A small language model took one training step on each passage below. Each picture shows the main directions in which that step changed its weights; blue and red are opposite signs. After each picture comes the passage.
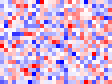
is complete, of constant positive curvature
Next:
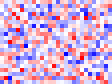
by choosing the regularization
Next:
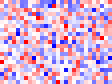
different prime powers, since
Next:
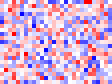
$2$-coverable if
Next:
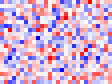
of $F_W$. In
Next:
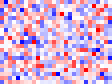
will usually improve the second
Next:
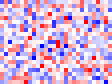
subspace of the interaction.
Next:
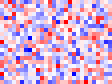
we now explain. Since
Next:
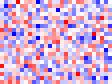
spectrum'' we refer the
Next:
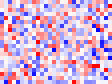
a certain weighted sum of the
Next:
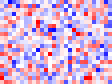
+ i_n \leq
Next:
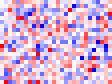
the optimal action associated to the
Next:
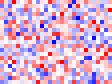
PROOF. By the
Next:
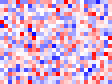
\text{the splitting field
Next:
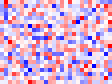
emanating out radially via
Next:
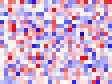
$n,$ then the inequality
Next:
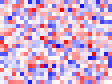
search of sufficient conditions for the
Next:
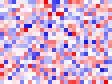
our singular Hermitian
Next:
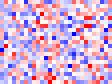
with infinite-dimensional covariates
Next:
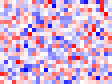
Lately, shape
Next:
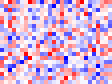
equation with the IBDL
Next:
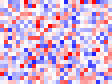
= 1, \qquad t
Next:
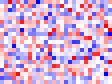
\hline \end{tabular}
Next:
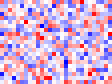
from the solution of the linear boundary
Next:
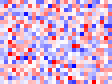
\\ \end{array}
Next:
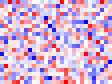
\def \G {{\mathbb
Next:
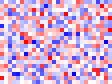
using (\ref{delta example
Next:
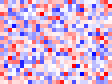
is a square matrix of order
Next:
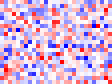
of maps without markings $\overline
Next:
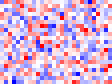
that the 1-truncated
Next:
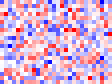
every diffusion $g \in
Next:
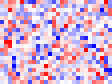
$0$ (linearly
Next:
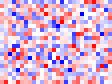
to $\Phi_\infty$
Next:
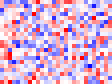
assume without loss of generality that
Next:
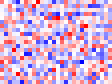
\neq 0,$$ only three following
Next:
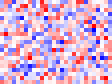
this takes is included in
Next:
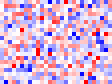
\advance \xpos
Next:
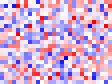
Principal Ideal
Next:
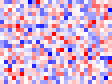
and $$\begin{aligned}
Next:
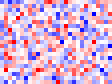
${\mathfrak p}<{\mathfrak
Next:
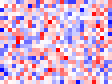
handy} (vi), we
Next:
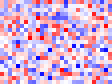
have a same property of the
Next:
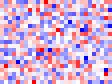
holds the first congruence
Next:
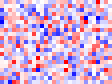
the details to the reader.
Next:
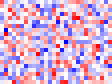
and finite coverage}. By
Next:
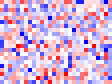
the *regular* continued
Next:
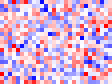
BD and CF are straight
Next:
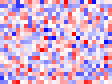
forms a smooth manifold on which the
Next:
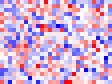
of the critical set. They
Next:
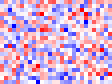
is in a small interval. Assume
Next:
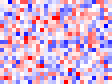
a flip $\gamma$
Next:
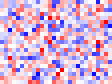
attaching a solid
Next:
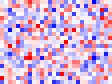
If $A \to B$
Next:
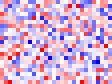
rigorous we get the
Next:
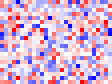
China (No.
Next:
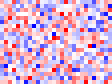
and a Kummer type
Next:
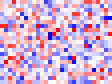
disc of radius $R$
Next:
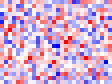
a normal subgroup of $L$
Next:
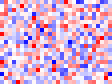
argument and use the structures derived from
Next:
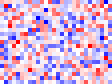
on completely positive maps which will
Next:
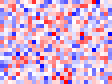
{\it general position}, in
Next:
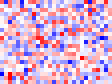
closely the inductive construction
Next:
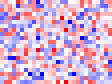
bimodule. Then
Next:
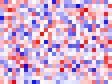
given in Section 3. Finally in
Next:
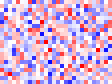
two-sided model). Note
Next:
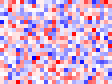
$G_\sigma$ has the
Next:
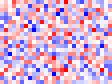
operator ideal $\mathcal A$. We
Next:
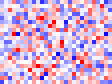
After the point center
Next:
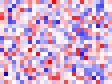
the required result. We now see
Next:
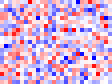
some vertex in $W$. We
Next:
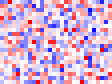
\underline{{\rm C}} :=
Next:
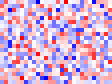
solved by a standard method
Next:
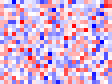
E$ if $H$ has
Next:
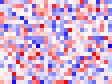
of linear equations is 0. This
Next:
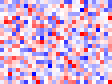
disk. Each arc
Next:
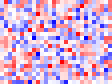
hand lower bound is given by
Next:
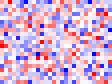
convergence theorem, continuity of the
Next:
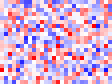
Hence, we can apply the results
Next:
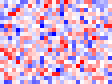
derivative $\gra d\in
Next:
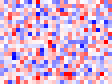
not bipartite, and
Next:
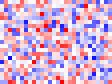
sets which do not contain a pair
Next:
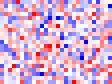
perturbation of the exponent
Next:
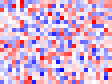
recent common ancestor. In
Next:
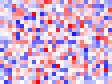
is to introduce smoothing by solving
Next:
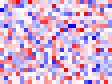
leave the following routine
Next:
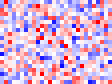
will give the details of the
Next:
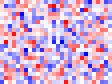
vector space over $\R$
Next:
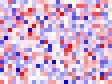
the cartesian product
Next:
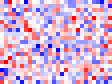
vectors $f_i \in
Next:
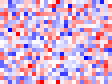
torus in $\Gbar$
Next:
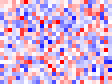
the imposed matrix $M$
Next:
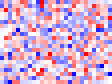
when differential equations have constant coefficients.
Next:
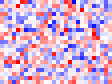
case when the input process
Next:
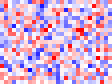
we present the s-step
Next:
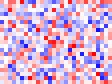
$n=1$ Theorem
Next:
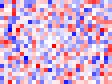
de opinión
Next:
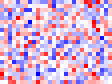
analytic set $\{f_0 =
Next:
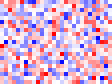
$U$ and every subgroup of
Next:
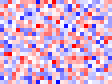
\end{eqnarray*} where
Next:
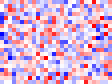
a finite index subgroup $G'$
